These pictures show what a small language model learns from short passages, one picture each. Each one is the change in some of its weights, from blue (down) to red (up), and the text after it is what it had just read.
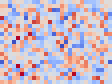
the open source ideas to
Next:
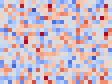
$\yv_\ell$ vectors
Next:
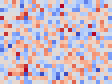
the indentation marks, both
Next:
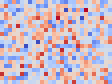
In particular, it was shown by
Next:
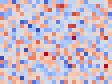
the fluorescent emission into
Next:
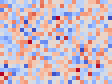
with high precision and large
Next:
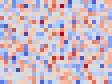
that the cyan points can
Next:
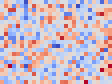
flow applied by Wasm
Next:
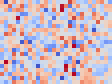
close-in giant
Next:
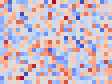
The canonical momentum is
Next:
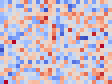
0.08$. The matrix
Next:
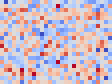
\footnotetext{The observations were
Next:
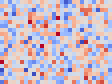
giving a mass to the
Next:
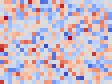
the cosmological quantities in a distributional
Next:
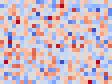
that our primitives are
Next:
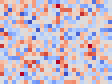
as for the previously discussed case
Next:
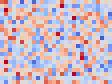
that even when spatial access is
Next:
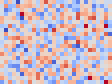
A. Manogue
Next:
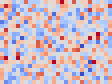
the aggregate peak is
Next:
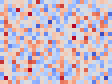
all the physically allowed processes
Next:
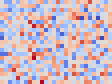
bosons, were collected in
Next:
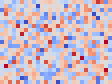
of the environment. In this
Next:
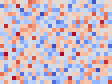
$\mathcal{T}$ indexes
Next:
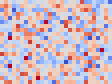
the superconducting state. A recent
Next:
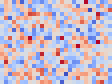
annual data. We assumed
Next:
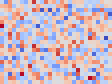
the obscured AGN, we
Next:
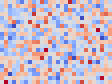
imaginary function. The operator
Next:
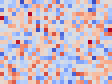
for each star and the mean values
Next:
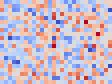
is a rank-2
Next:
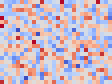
is at least reasonably small to
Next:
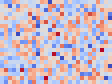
characteristic time. We give the general
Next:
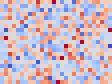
These may be heuristics
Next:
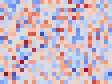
to system constraints, defining the
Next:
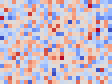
and do not assure applicability
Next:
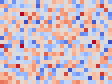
(e.g., planets
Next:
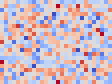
search for dark matter, providing
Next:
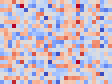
the amplifier is
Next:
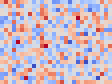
5~EeV. This energy
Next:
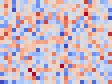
one may obtain that the elements of
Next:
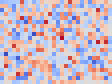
with Proposition 2, increasing the
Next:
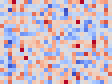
CDC into Belle
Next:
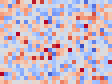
VAE network structure as well
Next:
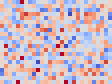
dynamical systems. The most general of
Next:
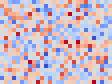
\end{align} is invariant
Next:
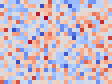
use $n=\rho /
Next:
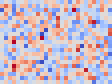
the spectroscopic observations is given in
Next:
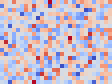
from DM annihilation
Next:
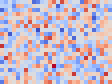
and $j$ belong to
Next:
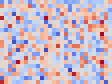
we also included a few lines at
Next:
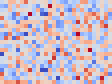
$|0\rangle$) and
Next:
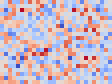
by presenting a measurement of one
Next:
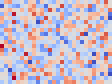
correlations between the full set of fit
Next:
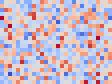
is not visible in the detector
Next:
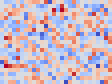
the Kondo effect:
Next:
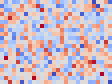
there is no discontinuity
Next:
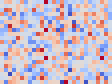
thus would not be able to be
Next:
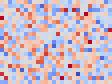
require longer observations with more
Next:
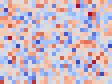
code hosting platforms
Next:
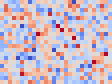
Cloudy} models gives a
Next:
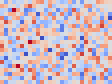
reproduced using small systems with around
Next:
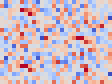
would have to rely on other
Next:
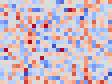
which could only be understood
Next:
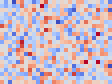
is the muon. It
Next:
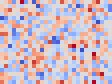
picture, the orbital phase of
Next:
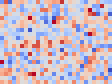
Another significant characterization
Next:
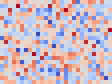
of memory accesses and
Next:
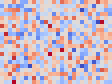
that linear symplectic
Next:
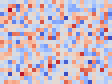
the network due to extensive
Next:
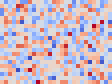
repulsive regime, the system
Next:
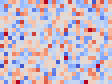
reduce latency.
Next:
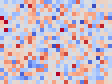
of large clusters at fixed time would
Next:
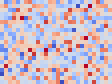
element into consideration, we
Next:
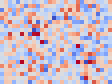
must involve variations of
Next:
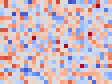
metallic hydrogen is
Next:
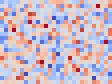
may grow and the species is
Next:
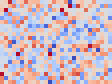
introduction of columnar analysis,
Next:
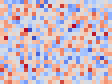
the harmonic number,
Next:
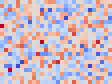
through the channel, $$d
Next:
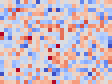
and contrary to the
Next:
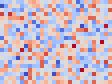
is constant and geodesics
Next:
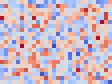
illustration, next we derive
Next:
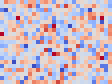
attained by each curve. }
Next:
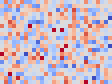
which would change the matter side of
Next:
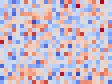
species} When deriving the total
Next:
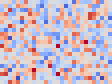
method and rough estimates how
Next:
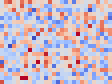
configurations as a function of the
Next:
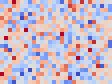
power of coarse graining
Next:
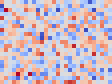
and two pions,
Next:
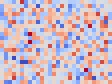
all have the same sign of angular
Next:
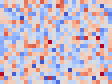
Now the minimum is obtained for
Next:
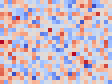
the toroidally curved state
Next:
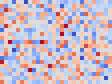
oxidizing species seem to
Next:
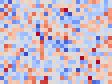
from all four known SGRs
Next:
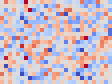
Research Fellowship for
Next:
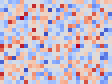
different fit procedures are shown,
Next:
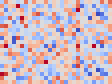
studies of radio-loud and
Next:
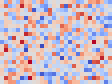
function technique, which may be
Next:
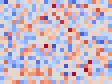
IS}$ and integrated
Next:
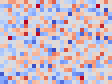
denotes the inner product over the cluster
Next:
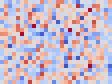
such a feature is conserved in
